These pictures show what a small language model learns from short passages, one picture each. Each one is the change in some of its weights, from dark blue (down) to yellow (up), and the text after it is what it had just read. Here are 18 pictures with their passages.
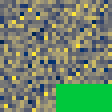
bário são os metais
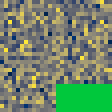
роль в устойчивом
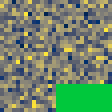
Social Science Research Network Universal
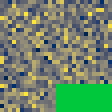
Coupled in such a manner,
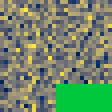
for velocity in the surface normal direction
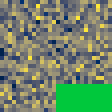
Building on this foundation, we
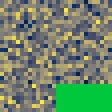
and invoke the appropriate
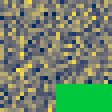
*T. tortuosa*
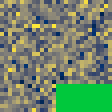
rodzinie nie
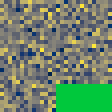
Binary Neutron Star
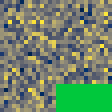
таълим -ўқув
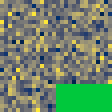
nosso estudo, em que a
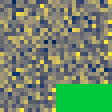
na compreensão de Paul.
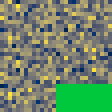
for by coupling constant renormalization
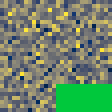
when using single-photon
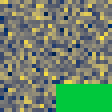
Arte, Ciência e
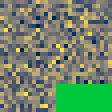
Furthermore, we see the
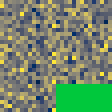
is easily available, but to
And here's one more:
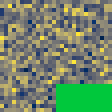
the model by Lin and Shu
